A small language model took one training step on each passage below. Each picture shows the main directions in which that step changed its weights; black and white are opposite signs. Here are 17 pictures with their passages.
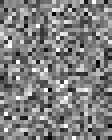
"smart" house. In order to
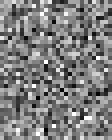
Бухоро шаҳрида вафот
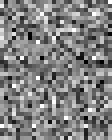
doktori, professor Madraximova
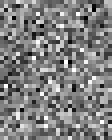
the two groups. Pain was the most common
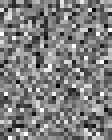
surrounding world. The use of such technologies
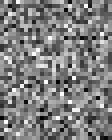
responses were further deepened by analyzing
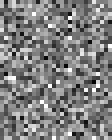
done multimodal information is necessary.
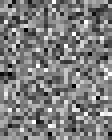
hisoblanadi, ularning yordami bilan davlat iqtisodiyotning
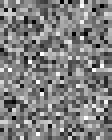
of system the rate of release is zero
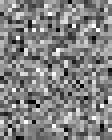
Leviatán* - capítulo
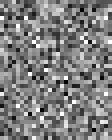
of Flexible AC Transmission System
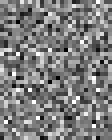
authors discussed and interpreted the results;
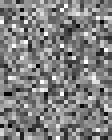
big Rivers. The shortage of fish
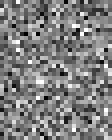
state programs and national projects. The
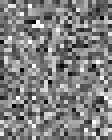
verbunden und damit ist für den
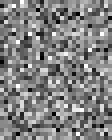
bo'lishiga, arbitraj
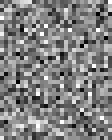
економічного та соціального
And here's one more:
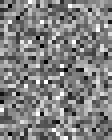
compreensão prescinde muitas
